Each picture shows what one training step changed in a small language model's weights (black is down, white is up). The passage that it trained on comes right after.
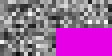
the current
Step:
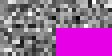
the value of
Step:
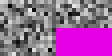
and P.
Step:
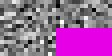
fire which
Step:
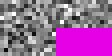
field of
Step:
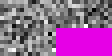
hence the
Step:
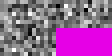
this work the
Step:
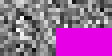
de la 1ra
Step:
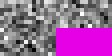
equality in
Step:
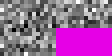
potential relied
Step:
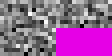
which have been
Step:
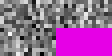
motivación y
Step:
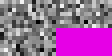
policy of
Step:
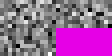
o nosso
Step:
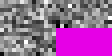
refers to
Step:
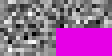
the highest,
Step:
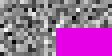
environment, supporting
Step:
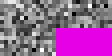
One can
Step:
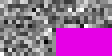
study the experimental
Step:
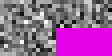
hasta el
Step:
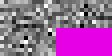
observed one
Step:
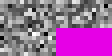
and adopting
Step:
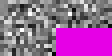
the human part of
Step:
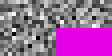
vessels and
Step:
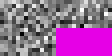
I need them the
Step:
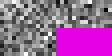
She was
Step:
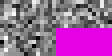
to explain,
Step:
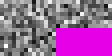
form and content
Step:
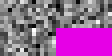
other studies have
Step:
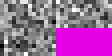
be considered as
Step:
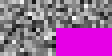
collected via
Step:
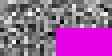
the specimens
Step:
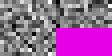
da parata
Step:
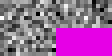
makes the
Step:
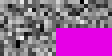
and *E.
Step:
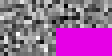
realização da
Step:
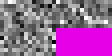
The positioner
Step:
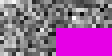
In analogy
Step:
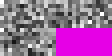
agrees with
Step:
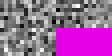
общения со
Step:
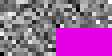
to Hadoop
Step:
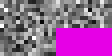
regions to
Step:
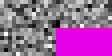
in forte
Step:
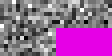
Но при
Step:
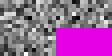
foi de
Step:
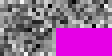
methods used to
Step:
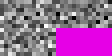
mga datos
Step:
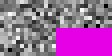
to read and
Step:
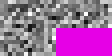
the quality of
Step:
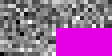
Já a
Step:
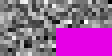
because the need
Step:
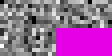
el cuerpo
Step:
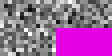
Each value was
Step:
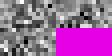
examined and
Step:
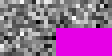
composition of
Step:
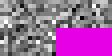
nor an
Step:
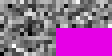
and carbon
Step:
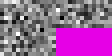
TERM -
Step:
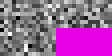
sections present in
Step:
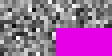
da IA
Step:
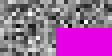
the interface
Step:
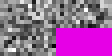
limited by the
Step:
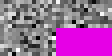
a ternary
